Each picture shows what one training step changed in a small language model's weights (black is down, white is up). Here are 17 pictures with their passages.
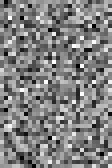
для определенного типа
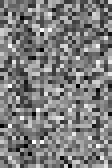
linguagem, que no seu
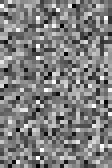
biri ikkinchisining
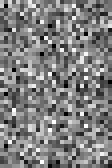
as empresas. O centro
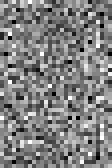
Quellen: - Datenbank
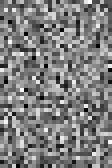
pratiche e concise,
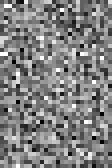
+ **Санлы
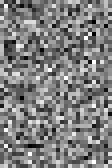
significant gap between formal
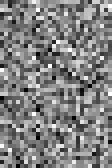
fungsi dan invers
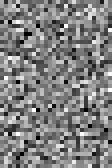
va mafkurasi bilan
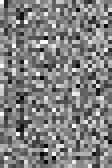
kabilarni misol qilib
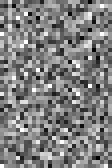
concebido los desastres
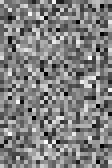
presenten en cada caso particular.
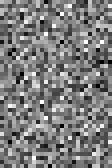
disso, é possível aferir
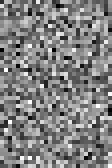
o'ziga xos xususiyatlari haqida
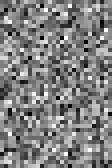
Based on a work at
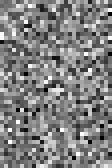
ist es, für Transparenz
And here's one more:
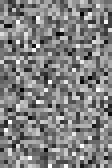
o'tgan zamonda
